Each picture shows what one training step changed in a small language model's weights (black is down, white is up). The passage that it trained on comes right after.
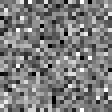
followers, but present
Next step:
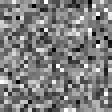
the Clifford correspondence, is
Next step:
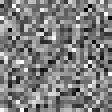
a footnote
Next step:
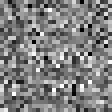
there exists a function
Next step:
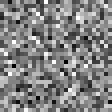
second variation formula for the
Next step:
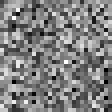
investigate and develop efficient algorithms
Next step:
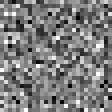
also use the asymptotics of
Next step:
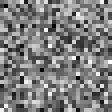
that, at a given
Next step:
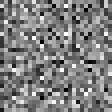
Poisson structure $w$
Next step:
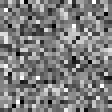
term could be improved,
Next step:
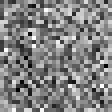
generally, the base point
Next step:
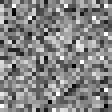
initial data with large oscillations
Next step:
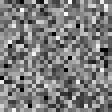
the sample increases in
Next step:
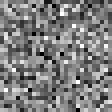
my lecture notes
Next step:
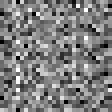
Burnside ring}
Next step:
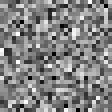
they form to be less
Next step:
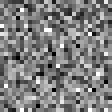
of the equation be $$
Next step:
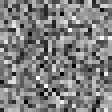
hand, the zeros the
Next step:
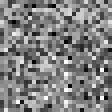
admitting Fourier frames
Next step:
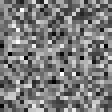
the first assertion, fix
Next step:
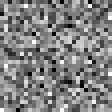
$$ is an example of
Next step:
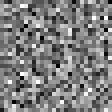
one considers the associated
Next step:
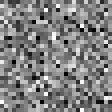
chosen splits
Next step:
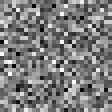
has consequences for the
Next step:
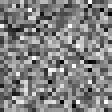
The inclusion $i :
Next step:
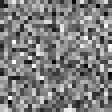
invariant, confirms
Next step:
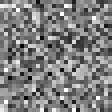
mention some representative results or
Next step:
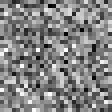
Moreover we discussed the
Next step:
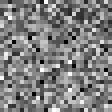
for arbitrary self-adjoint
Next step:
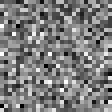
has no solution in
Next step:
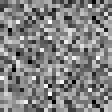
parallel as possible. This
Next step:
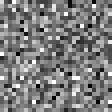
is a special case of
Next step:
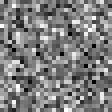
\\ Necessary and
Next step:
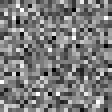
case of the involution.
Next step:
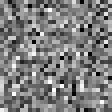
there exists a version
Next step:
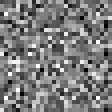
by establishing some notations
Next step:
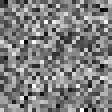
\lambda \tau
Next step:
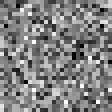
\leq n$, let
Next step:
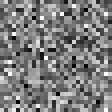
sets for the integrator
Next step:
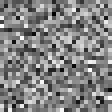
independent of $A$.
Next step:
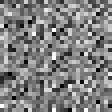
not resolved or
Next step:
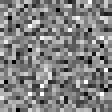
extractors will not
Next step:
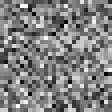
Also, we consider the
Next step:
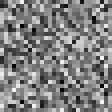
illustrate how, when
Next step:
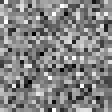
depicted in blue.
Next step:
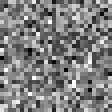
here. However, what
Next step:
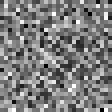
as the number observed
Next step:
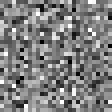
is a homotopy equivalence which
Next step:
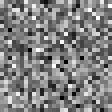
only a sufficient condition for
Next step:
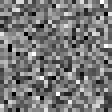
functions can capture the behavior
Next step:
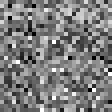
been naturally extended to
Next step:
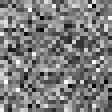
are close to those of
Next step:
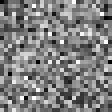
\item Route
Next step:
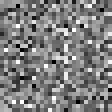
Math. Models
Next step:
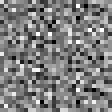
Figure \thefigure:
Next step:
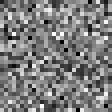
$\Tdens$ into
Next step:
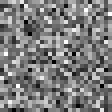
examples. Explicit constructions
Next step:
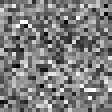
and $f_\delta
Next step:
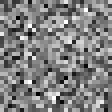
We also define the initial
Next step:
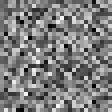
\st algebra, we
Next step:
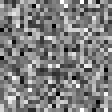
even if the algorithm already
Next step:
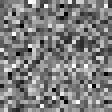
spaces have ``small''
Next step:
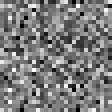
and PPV for
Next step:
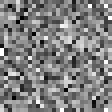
us to compare random
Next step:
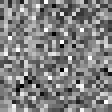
so the conclusion holds.
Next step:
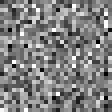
sequence of measurable sets such
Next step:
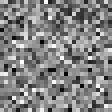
that $X$ is
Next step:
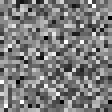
is the minimum number
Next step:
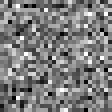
must embed to the right
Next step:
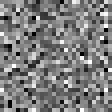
readers can have more
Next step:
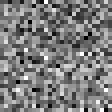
down the whole term
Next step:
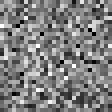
$ that is properly
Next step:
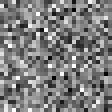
for the maximal function we
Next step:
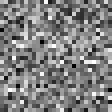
that $D$
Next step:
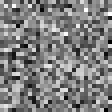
Information Sciences and
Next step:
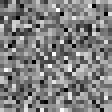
illustrated nicely with
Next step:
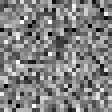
grading. Furthermore, this
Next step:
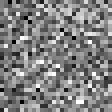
all $1\leq
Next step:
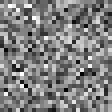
Related results, though
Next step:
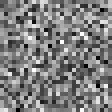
\right\}$ with
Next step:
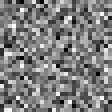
the outer normal vector
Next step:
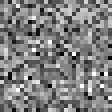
one may expect. The
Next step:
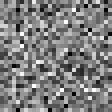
$i$ and
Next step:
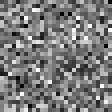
family (see the discussion
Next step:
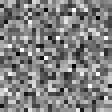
when $\left\langle
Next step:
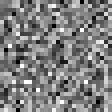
it to the induced map
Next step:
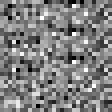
complete simply-connected Riemannian
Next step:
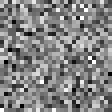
This structure is integrable in
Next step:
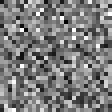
the proper test function,
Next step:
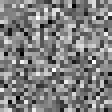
thus are open balls in
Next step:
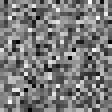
uv.out &&
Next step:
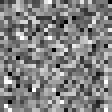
we calculate the unit tangent
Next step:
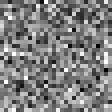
for the correction
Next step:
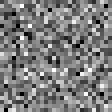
of cotangent bundles
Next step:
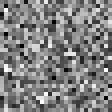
same denominator, that
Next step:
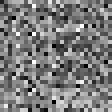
n'est plus
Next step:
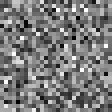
the parameter space.
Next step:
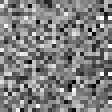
it is nilpotent,
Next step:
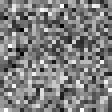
then $\bigwedge^i
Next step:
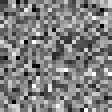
\otimes \phi
